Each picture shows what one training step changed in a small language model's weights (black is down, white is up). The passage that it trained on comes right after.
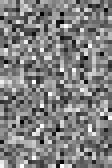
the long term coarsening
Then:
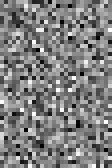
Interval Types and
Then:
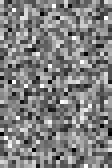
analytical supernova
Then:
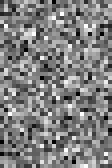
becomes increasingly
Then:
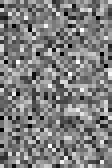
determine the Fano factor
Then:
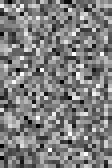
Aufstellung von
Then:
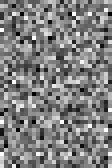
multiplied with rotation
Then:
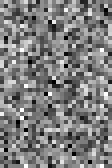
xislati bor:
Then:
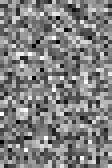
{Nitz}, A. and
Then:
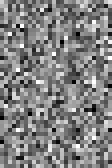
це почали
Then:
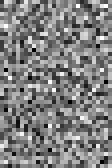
mass of such an unstable
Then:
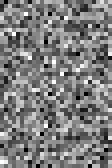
three options with uniform
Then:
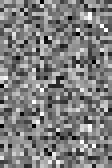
proton, and at small
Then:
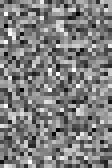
nodes with lower
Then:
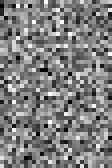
color rojo como
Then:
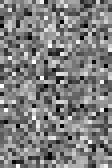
linear retardance effect
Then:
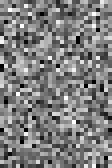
juga kesegaran
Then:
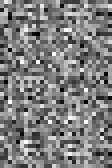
A case from the UAE.
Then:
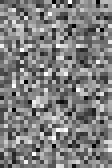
vazifalari hamda
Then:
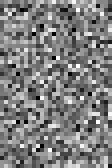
HARRISON, C.
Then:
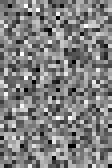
internes et externes
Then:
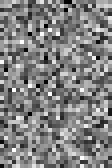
A., Koubaa,
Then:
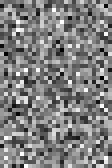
a la premisa
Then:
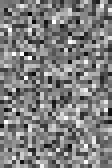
be accessed with our
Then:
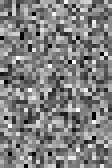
a systematic
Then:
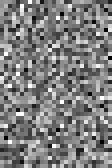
(or for large enough
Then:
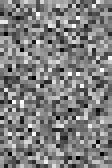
skip connections and
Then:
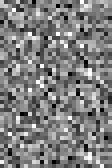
attacker will design
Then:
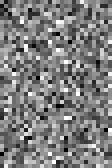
trabajo asistencial
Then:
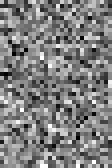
$\kappa$ is the
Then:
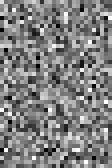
sparkle of mood.*
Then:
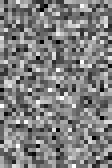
use McPAT for power
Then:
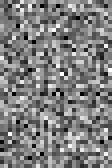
of the dendrological
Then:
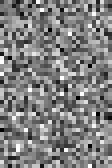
e sguardo
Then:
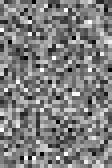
des connaissances
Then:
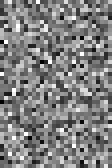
in the space $F_n$
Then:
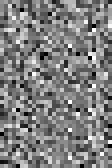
увеличение к
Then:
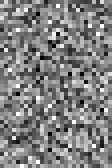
% Perhaps
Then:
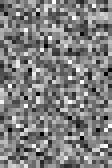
the same electron would
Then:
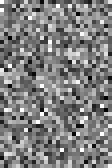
any solutions of Eq.
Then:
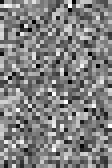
3. Rezultati
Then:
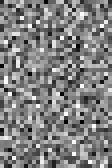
dinstinction between
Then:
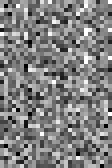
прежде в
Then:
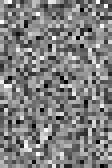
para a cobrança de
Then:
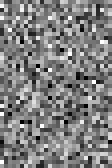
roughly following the
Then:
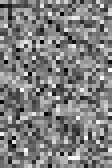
Sobir kizi
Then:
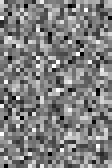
fireball; and the mass
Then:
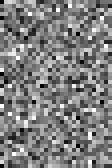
0.1 square
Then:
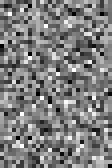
L$ metrikasi
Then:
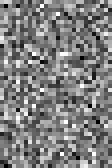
traktorning dizayn
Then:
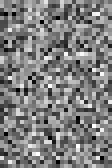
loads and generators values
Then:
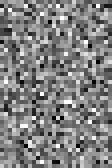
shifts, so that this
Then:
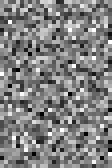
of $A$: we will
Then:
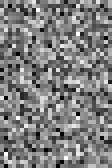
identifies factors that have
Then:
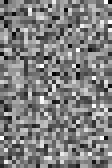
apoio ao ensino
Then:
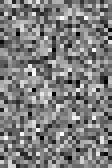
within our approach, we are
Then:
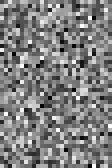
slight deviations from
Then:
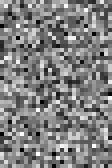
suppress numerical
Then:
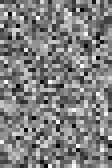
cada vez mais a
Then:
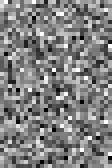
system (PPMS,
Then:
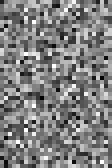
bu esa ular
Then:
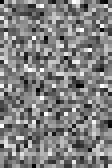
und zeitintensiver
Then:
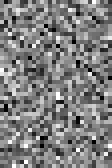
norm $N$ as a function
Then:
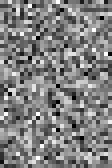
Nacional in San
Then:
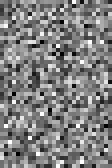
projects relatively highly
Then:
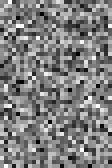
isotropic value at about
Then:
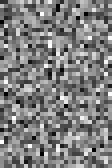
in full accordance
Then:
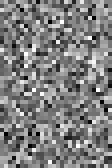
12 lists the top
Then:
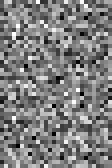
in the process, which can lead
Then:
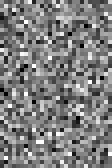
employ as-grown
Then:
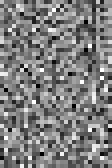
yuza zichligi
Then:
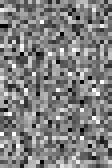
ҳалқум стенозига
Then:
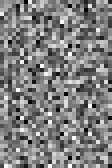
ko'ra uni oldini
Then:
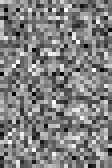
present in the apical septum
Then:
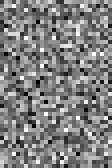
that indicate the relative
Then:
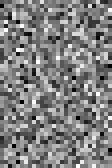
и социальному
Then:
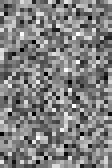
\ee Using the
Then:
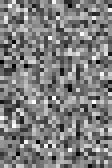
the various trees can be
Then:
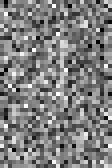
pillar's form and
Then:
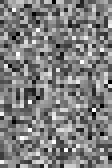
comida que existe en el
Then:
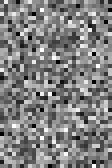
we have third order
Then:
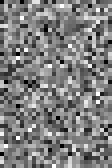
a shallow cubic
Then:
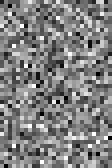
optimization. Surveys
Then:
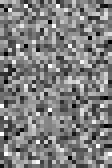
the shifts of the
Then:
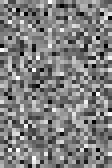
problem has a clear direct
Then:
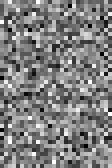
This is within a factor of
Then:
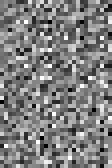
dessa tecnologia no
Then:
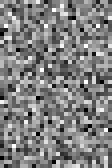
in den kommenden
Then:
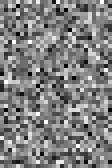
Universitas, p.
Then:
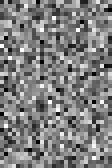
acesso livre.
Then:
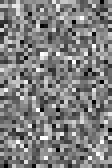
rasional akan
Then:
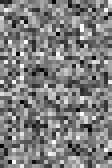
stack with $NID$
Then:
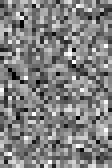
\caption{Distribution of the
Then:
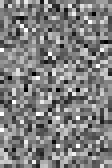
details of the form
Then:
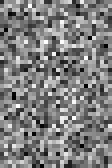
are summarized in
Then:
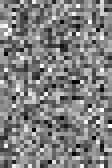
ortiq irsiy
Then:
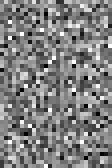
of the ion in the
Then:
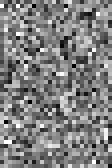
biri bo'lishi
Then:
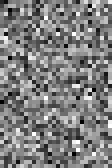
Машанинг қошлари
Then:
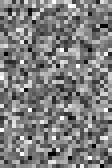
le cas échéant,
